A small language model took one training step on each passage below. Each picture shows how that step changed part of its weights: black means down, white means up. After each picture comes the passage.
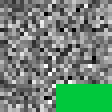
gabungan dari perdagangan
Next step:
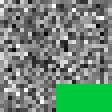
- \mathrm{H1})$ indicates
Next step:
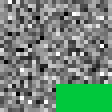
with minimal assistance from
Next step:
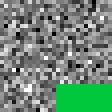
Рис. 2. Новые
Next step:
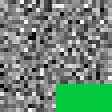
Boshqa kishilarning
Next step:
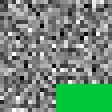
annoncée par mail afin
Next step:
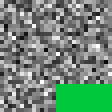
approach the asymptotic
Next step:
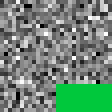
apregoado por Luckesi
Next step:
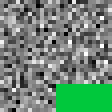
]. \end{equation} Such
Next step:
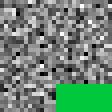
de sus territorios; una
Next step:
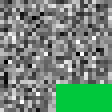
the neuronal information in the form of
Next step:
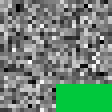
Доля постоянного
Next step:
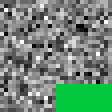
for the momenta are of course
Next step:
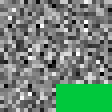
y familiares de una
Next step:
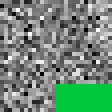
can be effectively suppressed by
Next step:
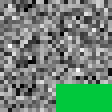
more accurate alternative to the
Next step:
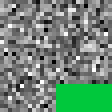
и побуждают
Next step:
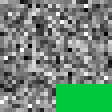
ayirboshlash mumkin
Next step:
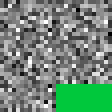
болалар ва уларнинг
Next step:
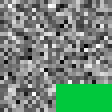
captured DM clump in
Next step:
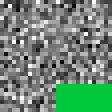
of the value of $U$. In
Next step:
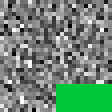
мижозлар улуши
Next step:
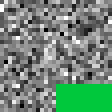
prevent veterinary issues
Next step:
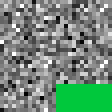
AISI 304 stainless
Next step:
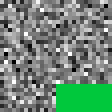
explores the didactic and educational
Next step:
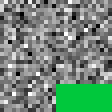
interdisciplinary intervention as
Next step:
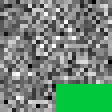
Услубнинг ўзи
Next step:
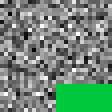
no CP violation. In
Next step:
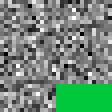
internal waves. The total energy of
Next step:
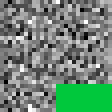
to point out this relation for the
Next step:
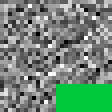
variabel memiliki lima
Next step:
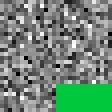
this density/pressure the conversion
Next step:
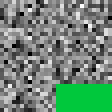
conductas autolesivas,
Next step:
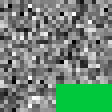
the posterior joint distributions
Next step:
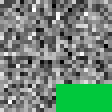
\left( \frac{\Lambda }
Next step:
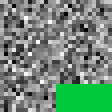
is not clear how effective this method really
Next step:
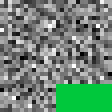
turns into surface runoff. A
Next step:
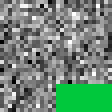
for enhancing QKD
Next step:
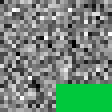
$R_0$ instead of
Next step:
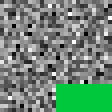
ciñe de la poesía
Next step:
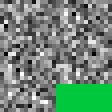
local educational policy.
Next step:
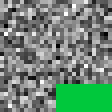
consultados até o momento.
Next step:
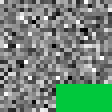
forest model using five
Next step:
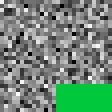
of Weyl-gravitons
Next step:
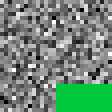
areas mark the low- and
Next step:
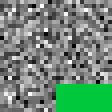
natural da costa em suportar
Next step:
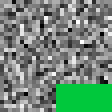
It has been argued (Hui
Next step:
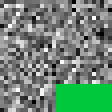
guruhiga kiritilgan
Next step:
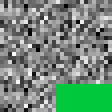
10 times at epoch 50 and
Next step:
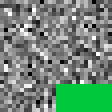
исследовательской стратегии
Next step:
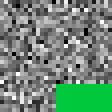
of propagating DAWs at
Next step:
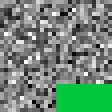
three reflected channels and their
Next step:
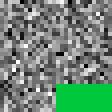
va Oqoltin tumanlarida
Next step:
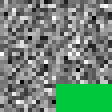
laser pulses show phase randomization
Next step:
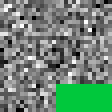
que se deben satisfacer como
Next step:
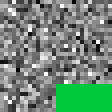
v/(height*6); long
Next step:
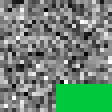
In a large hidden sector
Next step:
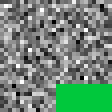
fornecedor é o
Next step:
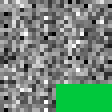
AGB and RSG
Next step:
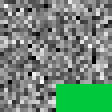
berbagi pengalaman, serta
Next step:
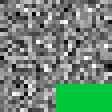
para determinar el grado de
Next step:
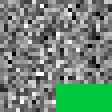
darslarida har qanday
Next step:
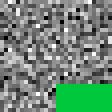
observación, así, que
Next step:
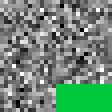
respectively, the electron creation
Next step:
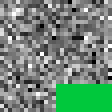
Garizim, despre care
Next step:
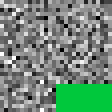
This clearly demonstrates that a
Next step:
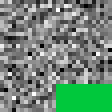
dini - İslam,
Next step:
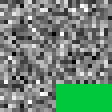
the case where axions are produced
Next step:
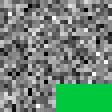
в рамках информационного
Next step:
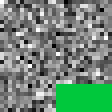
sampling''. We compute two
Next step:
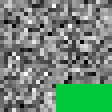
-1, may be used to make
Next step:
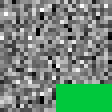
além de ser sediada em
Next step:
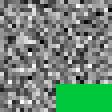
faoliyatda zarur
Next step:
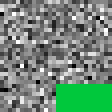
pendeteksiian level
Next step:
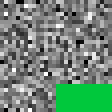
\cite{Klemm}. If
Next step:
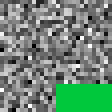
dunyoning ko‘plab
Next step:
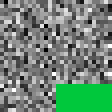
keltiriladi. 1912 yili
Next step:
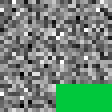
tohtorin tutkintoani
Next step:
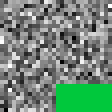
migration, further development of the
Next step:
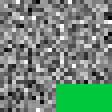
los criterios, dimensiones,
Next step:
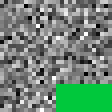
coupled-channel radial
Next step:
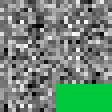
kreatif, mandiri,
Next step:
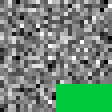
crítica sobre ao uso de
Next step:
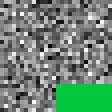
IEEE* *Abstract*
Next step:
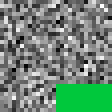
seen along the orbit, down
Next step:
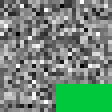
in Metaverse technology
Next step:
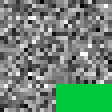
годините до днес
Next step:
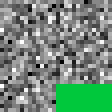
des organisations, Maroc
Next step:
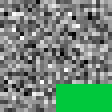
in this dangerous region. For
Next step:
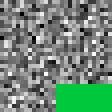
(IPA) varie entre
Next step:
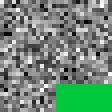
park, Brazil:
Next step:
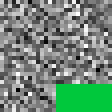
smaller than the black hole
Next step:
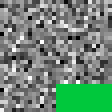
Jusufovski2020}. The
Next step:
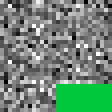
through the analysis of the CMB
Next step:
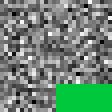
zu erreichen (diese
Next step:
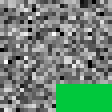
baja. El 89% de
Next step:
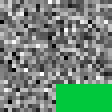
beyond a simple Gaussian represented
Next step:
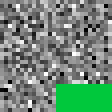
self-attestation? \item
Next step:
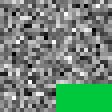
conduta proibida porque
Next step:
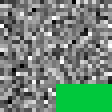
we nu? Het direct beleggen
